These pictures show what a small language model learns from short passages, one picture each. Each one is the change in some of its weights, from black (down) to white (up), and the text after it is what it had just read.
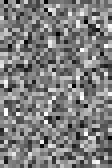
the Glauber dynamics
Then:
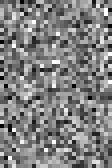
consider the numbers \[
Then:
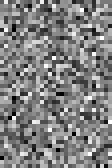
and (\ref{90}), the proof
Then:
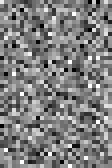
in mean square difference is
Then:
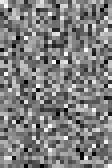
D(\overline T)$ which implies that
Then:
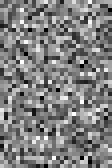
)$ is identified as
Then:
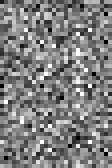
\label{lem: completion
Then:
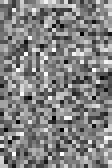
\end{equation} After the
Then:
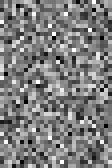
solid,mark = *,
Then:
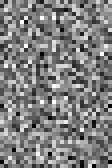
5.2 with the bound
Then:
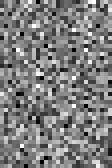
divisor in $Y$. Let
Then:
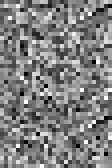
\ref{bound} and Lemma
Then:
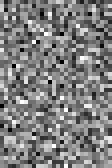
rolling constraints may be
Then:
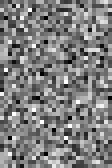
firstly in \cite{D}.
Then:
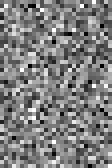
basic hypergeometric
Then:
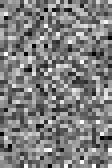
\rangle}$ and $\widehat
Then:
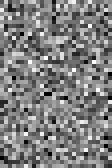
We will show that $\pi$ is
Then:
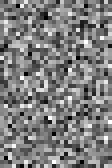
a} of the proof, either
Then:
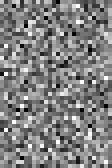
been studied and defined
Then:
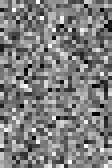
higher digital
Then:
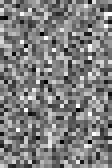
fourfolds belong to
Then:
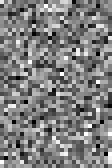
by \begin{equation*}
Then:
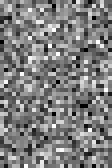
and do not affect in
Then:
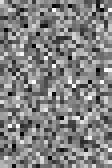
fact, many results obtained in
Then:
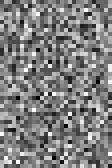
is proved in the equivalent
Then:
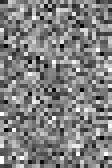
\bigskip \noindent {\bf
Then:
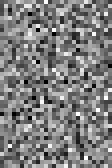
$v\in V$ is a
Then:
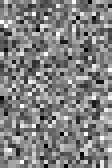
polynomials to convex optimization and
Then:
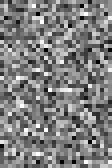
degenerated surfaces are
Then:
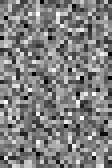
our Asian option is given
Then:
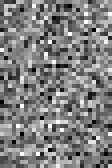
to deduce that $$ \la
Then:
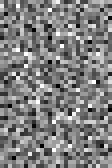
attempting to reach some
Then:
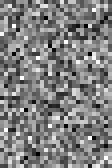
simplify this, we first
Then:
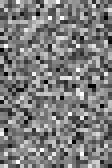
of the Frobenius
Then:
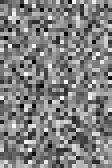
them using several
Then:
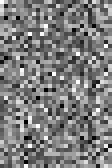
Let $r_{max}$ and
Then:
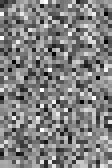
continuous. % % %
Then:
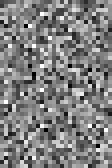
out an explicit formula for the
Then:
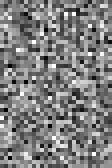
\choose s}$.
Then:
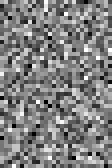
need, though they are
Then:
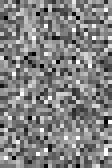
\tau \colon \ &&
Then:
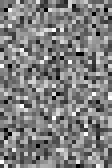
be equivalent to a diagram
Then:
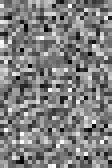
of nonlinear PDEs of
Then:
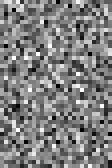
the second row by the first,
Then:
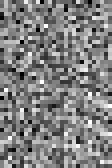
Same convergent arguments
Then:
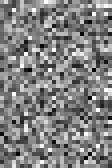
\end{equation}% holds for
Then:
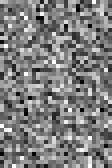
of convergence. This may be
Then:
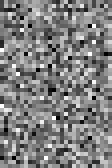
this model, and we represent other
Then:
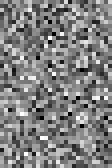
also get the following consequence for
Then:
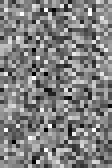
user equilibrium
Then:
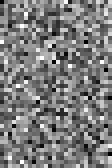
set $X_0$ of measure
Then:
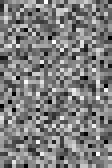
$A$ is abelian,
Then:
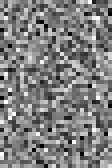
for the distances of the
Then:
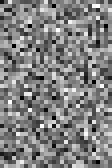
quintuple (one has
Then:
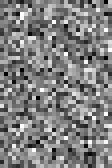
Z. W. was supported
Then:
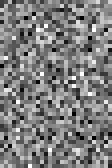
Naming Games,
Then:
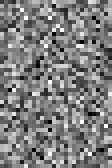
Lemma \ref{lem1}, the
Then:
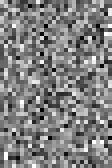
cost increases shows that for
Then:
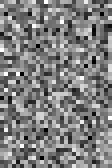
time scale and correspond to the
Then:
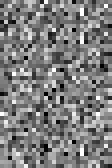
at the time limit $T$,
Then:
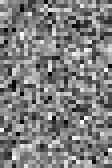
\begin{align*} k
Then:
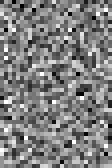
the problem of computing the
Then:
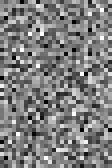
have solved for above. The
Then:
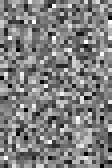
for stronger results.
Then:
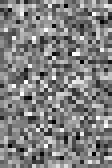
\end{equation*} \smallskip
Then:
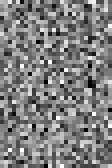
construct another family of
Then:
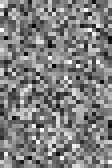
is invertible. To
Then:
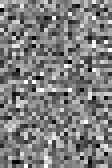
corresponding problem is complicated by the
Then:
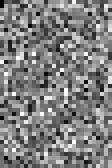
recovered from \(
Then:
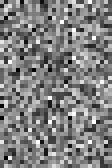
on a recurrent random
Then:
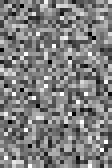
This is supported by the fact
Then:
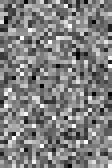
\[ \xymatrix{
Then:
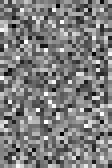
direct sum of line bundles,
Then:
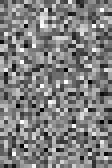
= 0}$ vanishes if
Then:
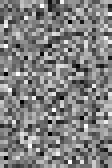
else if $M$
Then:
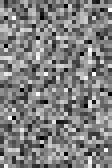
can be compact cycles.
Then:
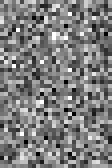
As the segments
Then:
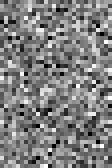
to $\lambda_1=n$
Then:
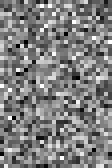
can be rounded to its
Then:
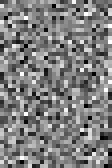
that of compact separable groups
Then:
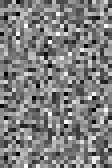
classes. The corresponding systems
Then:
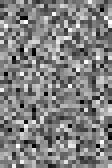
self-intersections in
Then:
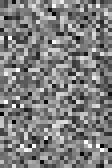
vertices. Then, for any
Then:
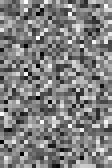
By Lemma \ref{le4},
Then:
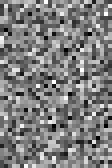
$G$ is the full
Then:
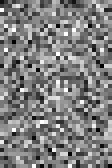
the Lie algebra or superalgebra
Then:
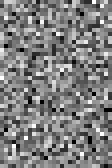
space of all based loops
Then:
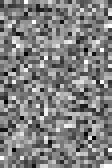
a metric based on (2)
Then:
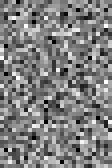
parabolic subgroups. Hence in
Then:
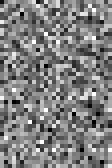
interval $I$ containing 0,
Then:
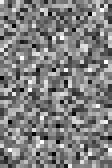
For example, let us consider the limit
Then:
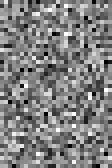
$i$th copy of
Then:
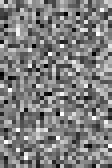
that $\mathcal{L} G =
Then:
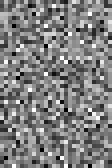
and apply LRBF methods
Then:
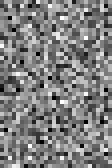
where we assume for simplicity that
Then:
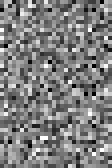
the ``matrix completion problem with
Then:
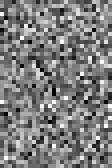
$ \partial_Y :
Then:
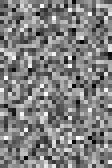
the system out of the stability
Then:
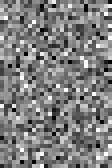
(with respect to $\mu$) if
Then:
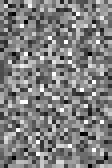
one can construct an integral transformation
